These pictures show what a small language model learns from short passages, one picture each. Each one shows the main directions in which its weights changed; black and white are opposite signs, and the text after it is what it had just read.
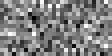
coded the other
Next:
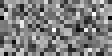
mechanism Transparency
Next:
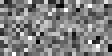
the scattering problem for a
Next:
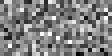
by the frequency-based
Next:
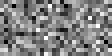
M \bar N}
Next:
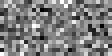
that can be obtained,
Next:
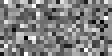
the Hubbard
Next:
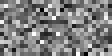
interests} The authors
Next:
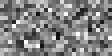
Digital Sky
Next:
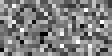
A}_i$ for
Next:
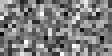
Description of Sample
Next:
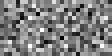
using twin
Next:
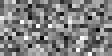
corresponding estimates are well
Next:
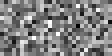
paper we study the dynamics
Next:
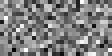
it has been demonstrated that
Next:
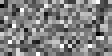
xx , yy
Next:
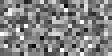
with metric without any
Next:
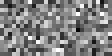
the mobility decreases
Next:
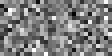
errors made in composition
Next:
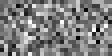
moslashuvi va
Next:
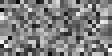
yang sesuai dengan
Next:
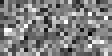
on the bisector
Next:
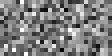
arranca en
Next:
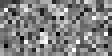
کیفی و
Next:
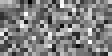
approach classifies a
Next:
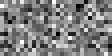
à participação desse
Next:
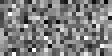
is constrained by the
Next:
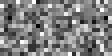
perpendicular to
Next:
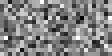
using Fourier
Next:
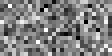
intuition about
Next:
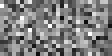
integrated driver. The
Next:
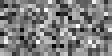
cases AGNs and
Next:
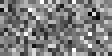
os desafios
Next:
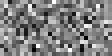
joylari bilan
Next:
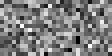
top of an existing
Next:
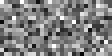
arms of the
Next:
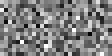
recebam orientações
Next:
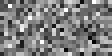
State Elementary
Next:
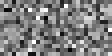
exclusivamente a
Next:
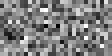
at random, the
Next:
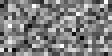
density excited states which
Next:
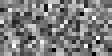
making jenang
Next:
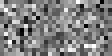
el proceso de
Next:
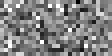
signal at m/z
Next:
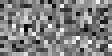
up to $\propto
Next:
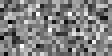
good They seemed
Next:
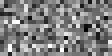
links represent the
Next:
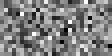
management and sharing *
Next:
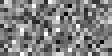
the projection
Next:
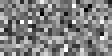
the Weyl's gauge
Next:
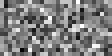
on $\beta$ in
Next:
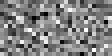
case of generalized
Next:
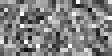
зависит от
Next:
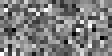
information, reveal that the
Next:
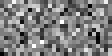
compare antibody levels after
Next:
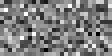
d'au moins
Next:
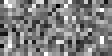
the questions above, we
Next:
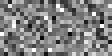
easily customized to fit
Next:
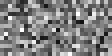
way of dealing
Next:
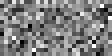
routing and optimization The
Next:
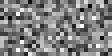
holes. Using this
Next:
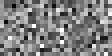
in companion
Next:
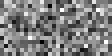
review [24]
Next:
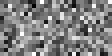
Proponent of this
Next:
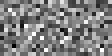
consistent with the analytical
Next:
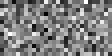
the actual cause of the
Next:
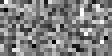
the main tasks of
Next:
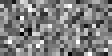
Pandemia De
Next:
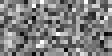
Home page of
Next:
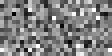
extramural vascular
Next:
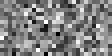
prof. Bux
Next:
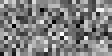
investigate a modified
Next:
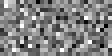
studies are needed to study
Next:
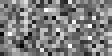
and Chairman,
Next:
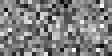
able to identify,
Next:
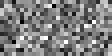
yil kuzida
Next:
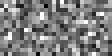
Furthermore, it analyzes
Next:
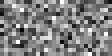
of the planet.
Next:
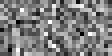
исправи се
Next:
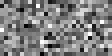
for the periodic switches
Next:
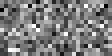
qilish, ijtimoiy
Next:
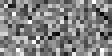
few benchmark data
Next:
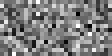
query execution itself
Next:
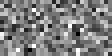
period when it occurred
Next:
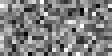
made quartz flow
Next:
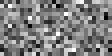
sus vicios
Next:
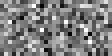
order to obtain $\Delta
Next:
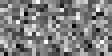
four types of areas of
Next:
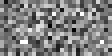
treatment option. According
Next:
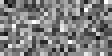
the massless states
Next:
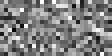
there were no abstract
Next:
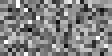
with CEO pay
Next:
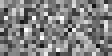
it has daily
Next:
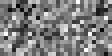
effective helium mass
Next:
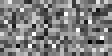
to system (Fig.
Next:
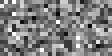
of 4 and therefore no
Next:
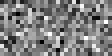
die meisten
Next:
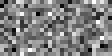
sites does not affect
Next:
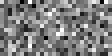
the accumulated knowledge
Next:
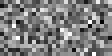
to implement measures to reduce
